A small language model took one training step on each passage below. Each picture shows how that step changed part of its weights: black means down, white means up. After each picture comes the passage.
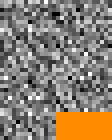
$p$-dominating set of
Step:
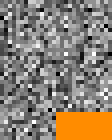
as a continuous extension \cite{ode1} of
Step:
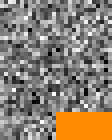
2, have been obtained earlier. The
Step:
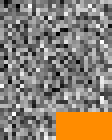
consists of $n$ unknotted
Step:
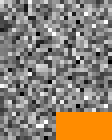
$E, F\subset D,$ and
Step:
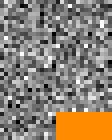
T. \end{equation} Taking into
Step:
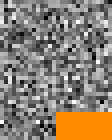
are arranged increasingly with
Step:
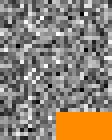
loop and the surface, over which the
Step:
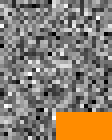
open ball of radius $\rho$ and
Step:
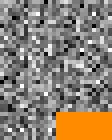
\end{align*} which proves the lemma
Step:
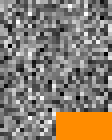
set. Consider a permutation representation of
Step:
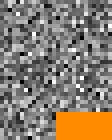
of surgery along $L$. In
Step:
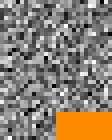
of $K$ and also all our formulas
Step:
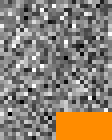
generated by an essential punctured
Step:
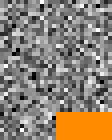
injective. \smallskip To derive a
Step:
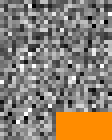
derivative of the Riemann zeta function
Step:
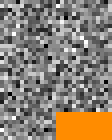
of Section 8, is an improvement on
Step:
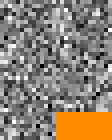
of many of the assumptions implicit
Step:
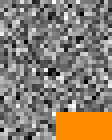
the set of all clopen subsets of
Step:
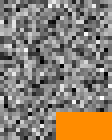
and the abstract definition of differential
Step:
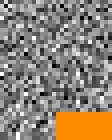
following notion which is the analogue of the
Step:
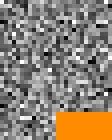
points of a problem's Lagrangian
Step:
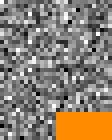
set-up we test the null
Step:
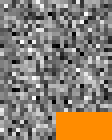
when measured over all boundary points (not just
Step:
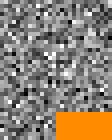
back to $G$ and coloring
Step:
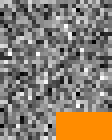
$f_{ab}(\lambda)$ can be
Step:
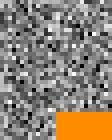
$d_i$ do not depend on the
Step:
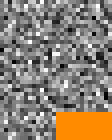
For all sub-figures, curves represents
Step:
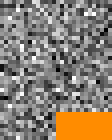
popular mathematical theories
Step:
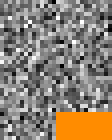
the observers of $\SpecRel$.
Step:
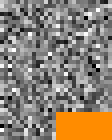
the ramping capabilities of
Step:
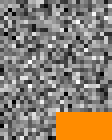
are assigned to a subset
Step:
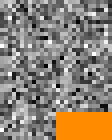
$F/K$ a finite Galois
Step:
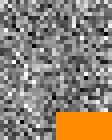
an ideal on $\omega$, and fix an
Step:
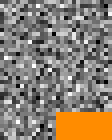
& 0 \end{bmatrix} $, the
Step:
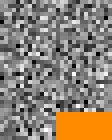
Volterra integral equations of the second
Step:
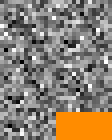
the convenience of the reader
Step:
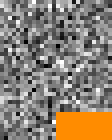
the Laplace problem, $\phi$ the
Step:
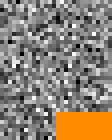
rotations and translations is denoted by
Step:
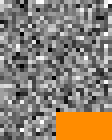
functions $f:\cV\to \C$
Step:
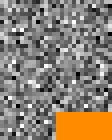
However, using a random strategy for
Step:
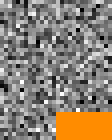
elements of $\aut_c(G)$ as
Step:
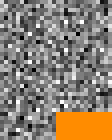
problem would not be algebraically solvable with
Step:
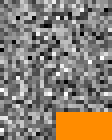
Sperner set systems that meet this bound
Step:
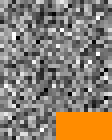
finitely presented relative to the
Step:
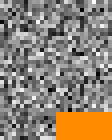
equation below. \begin{eqnarray*}
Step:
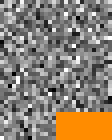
pullback of a closed form by a stable
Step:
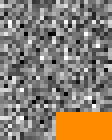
hand, when high-value agents are
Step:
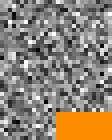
problem we deal with and hence in Section
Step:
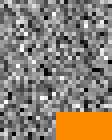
is of Type~1 and satisfies the
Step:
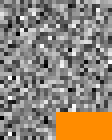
Y$. Both induce equivalences
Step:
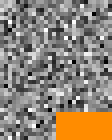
applying once again the famous
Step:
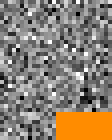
form of the partition function \be
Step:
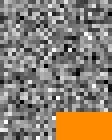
0 &\quad (\text{otherwise}).
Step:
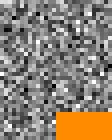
general $\ab$-metrics, which are defined
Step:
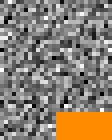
relations: \begin{gather}
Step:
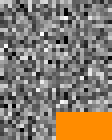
$x$ is an arbitrary element of
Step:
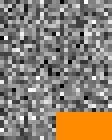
point that makes the left hand side of
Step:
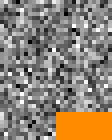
quantities to the Fourier
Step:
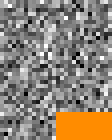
natural order and $X_j$ can
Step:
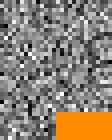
a set of lianas that link
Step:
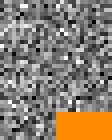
to the Monte Carlo noise in
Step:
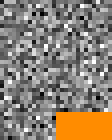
\item[(ii)] The eigenvalue problem
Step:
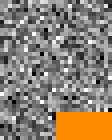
$$ and hence $\lambda(A)\le
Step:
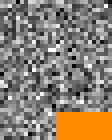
by $p \le q$ iff
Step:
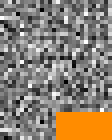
rank-unimodal, strongly
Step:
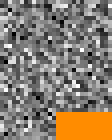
sometimes are close to zero calculating
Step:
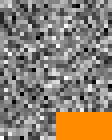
$\delta_{ij}$ stands for the
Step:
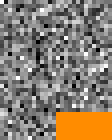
the one-parameter family of curves in
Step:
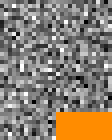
part how to make effective
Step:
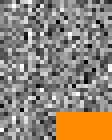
knots. J. of Geometry
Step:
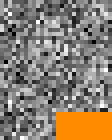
obtain a variational formulation of the
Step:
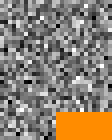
compact set which coincides with the
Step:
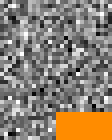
with label 1. Denote by
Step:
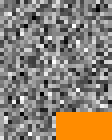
monotone inclusions, including
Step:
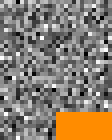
at $t=0$. The set of all
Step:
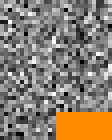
paper, we will present the methods of
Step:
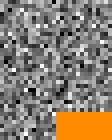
with measurable cardinals and later
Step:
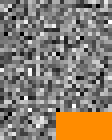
such that $\phi(\emptyset) = 0$
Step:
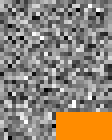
and convolution product.} \noindent Let
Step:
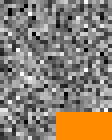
$. On $\mathfrak{X}^s$
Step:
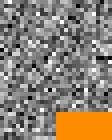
\end{equation} Let $K$ be an
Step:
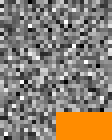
likelihood estimation, local
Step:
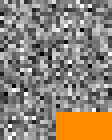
Applications to distribution of values}. Here
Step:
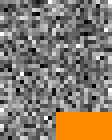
f\mapsto \pi_f$ is an
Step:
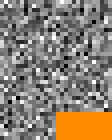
to all $s\in\mathbb{C}$
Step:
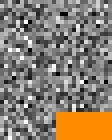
of Section \ref{prelim} we use this
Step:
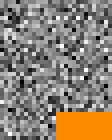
problem of enumerating computable sequences is
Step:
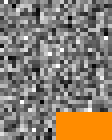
give an asymptotic lower bound for
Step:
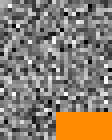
performance of the general purpose
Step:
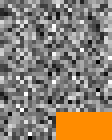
and big line bundle on a
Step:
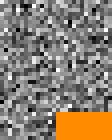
two commuting automorphisms of
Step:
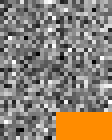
X_n \cdot Y_n $ converges
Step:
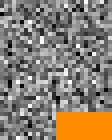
$S:M\rightarrow M$ is a
